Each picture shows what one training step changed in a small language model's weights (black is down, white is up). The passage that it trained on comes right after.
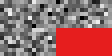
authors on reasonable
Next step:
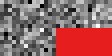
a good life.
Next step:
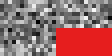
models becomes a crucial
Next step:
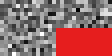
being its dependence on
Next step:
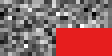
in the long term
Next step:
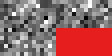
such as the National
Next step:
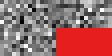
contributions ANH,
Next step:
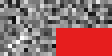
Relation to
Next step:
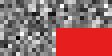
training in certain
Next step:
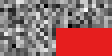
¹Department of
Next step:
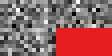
of religious group
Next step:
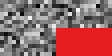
the EU should
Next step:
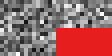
is within a region
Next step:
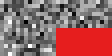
a solid state
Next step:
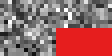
using 3D
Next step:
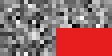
these villages
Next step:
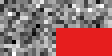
indicated above, this
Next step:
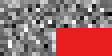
separation between two
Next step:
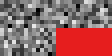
representation gives a
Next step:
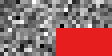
spaces, although
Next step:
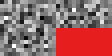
reports, data on
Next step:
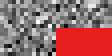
packets from the
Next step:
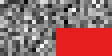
Communication and
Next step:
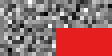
Phys.\ Rev.\
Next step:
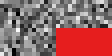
a column, where
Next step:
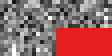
as described by
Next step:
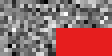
shown in Fig.
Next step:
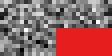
of the driving
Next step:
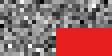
has been used as
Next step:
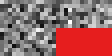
independent framework. The
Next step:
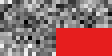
using a local approach
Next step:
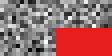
schools depend on ad
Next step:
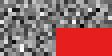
scale, the last
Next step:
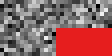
proper management of the
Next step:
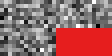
of the device.
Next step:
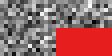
methods such as mapping
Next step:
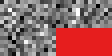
SC, who will
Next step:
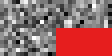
of being selected by
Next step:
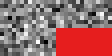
Basra University
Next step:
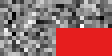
the GPB
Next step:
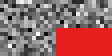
are rising by
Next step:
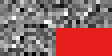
Do I finance
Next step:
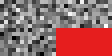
secondly, it
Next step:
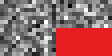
related with the
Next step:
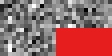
any cell and
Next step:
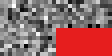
relative to the
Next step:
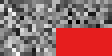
Second, based on
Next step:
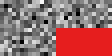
an attacker who
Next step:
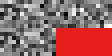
the less studied
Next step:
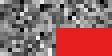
born in
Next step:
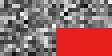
fractality of
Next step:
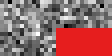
can generate those actions
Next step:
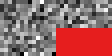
few times the sound
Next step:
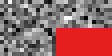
with very large time
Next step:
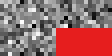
are independent parameters from
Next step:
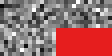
several spectral types later
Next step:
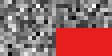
shows that the practical
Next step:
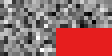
example of the noise
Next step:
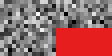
Moreover we have a
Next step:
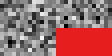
researchers recommended that
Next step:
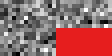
in different regions of
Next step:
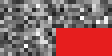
in frame of the
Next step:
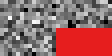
required for the resulting
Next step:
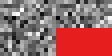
gave several arguments
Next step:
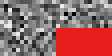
40. In the
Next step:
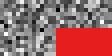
ions and electrons.
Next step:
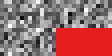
for observations, and
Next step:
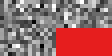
already been shown that
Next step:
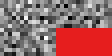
fragments of the
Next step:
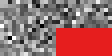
physical examination, there
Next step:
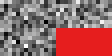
a standard quantum computational
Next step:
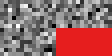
University, all in
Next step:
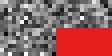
in the original coordinate
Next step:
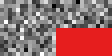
and then we do
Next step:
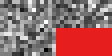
they can be
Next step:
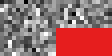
$q$ satisfy
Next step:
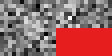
primary studies are weighted
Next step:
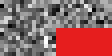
sign of the
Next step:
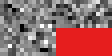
their group awareness.
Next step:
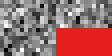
& Technology,
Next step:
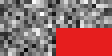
by heat and mass
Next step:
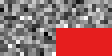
sensitive magnetic field
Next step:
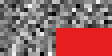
simulated by the
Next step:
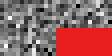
field vector is not
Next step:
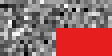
Gnat have been
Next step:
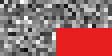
realise an error
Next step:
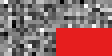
LHC Run
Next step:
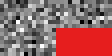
light curve and the
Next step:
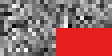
a uma
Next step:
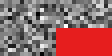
and aging,
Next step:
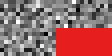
lines, which close
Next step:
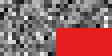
as a spatial
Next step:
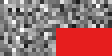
and Discussion The
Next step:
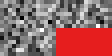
wells, quantum
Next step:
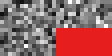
in the sensor node
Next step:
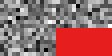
deterioration in
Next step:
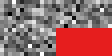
length as also shown
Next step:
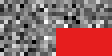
frequency domain above the
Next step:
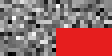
future spintronics
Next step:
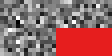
and Schulten
